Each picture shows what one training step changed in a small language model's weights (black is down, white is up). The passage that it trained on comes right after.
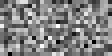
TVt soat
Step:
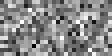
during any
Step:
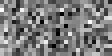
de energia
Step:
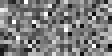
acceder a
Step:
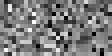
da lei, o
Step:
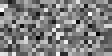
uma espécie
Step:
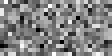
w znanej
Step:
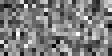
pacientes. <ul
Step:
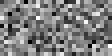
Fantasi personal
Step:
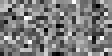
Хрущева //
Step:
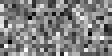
представлениями о
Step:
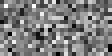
un responsable del
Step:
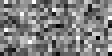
tayyorlash vazifasini
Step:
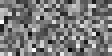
llevará una
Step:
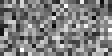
par. 19 als
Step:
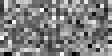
Game Enter
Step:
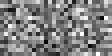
у вивченні
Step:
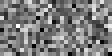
en valeur
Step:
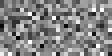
un sprijin
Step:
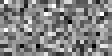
which, among
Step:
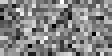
и возможность
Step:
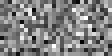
році на
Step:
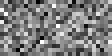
fost adaptate
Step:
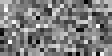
de Orense,
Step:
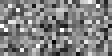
xil faoliyatlarni
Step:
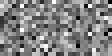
Том 3,
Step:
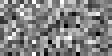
кредитов и
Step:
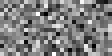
va tezda
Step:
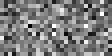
și au menirea
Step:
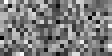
a escolha do
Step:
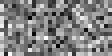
представления о
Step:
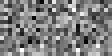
diversas formas de
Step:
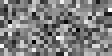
dilakukan secara
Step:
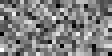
o sonoro,
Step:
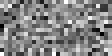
Также нет
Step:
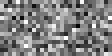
каби давлатларнинг
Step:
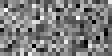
assistivas no
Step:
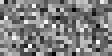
pegar novos
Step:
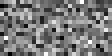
que o mesmo apresenta
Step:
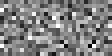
reserve of
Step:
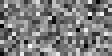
tratamiento de base,
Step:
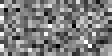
través de este
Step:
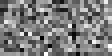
як С.Д.
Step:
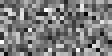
norte do
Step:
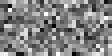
las cantidades
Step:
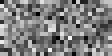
Centro Universitário
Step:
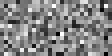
tiga orang
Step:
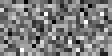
crucero al
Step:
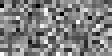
of the state
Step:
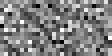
birlamchi, ham
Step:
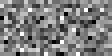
Chunki zamon
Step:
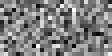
Kantele on
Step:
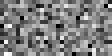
Tabla 3
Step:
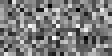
puissance de
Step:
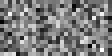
estagiários. A
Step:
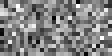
de kopende
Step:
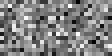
в своих
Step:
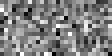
la plage de
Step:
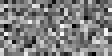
qui se pose :
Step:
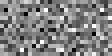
sur la gestion des
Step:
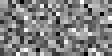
энг катта
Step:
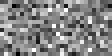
acquisition for
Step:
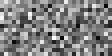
der Reflexion
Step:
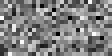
технологий управления и
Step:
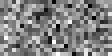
la carcasse
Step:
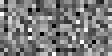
al paciente, a
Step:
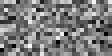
qilingan hollarda
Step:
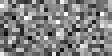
Потому что
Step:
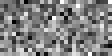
vanuit een
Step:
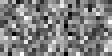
практики и
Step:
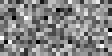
случае, с
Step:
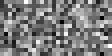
процессы в
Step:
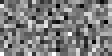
una transformación de la
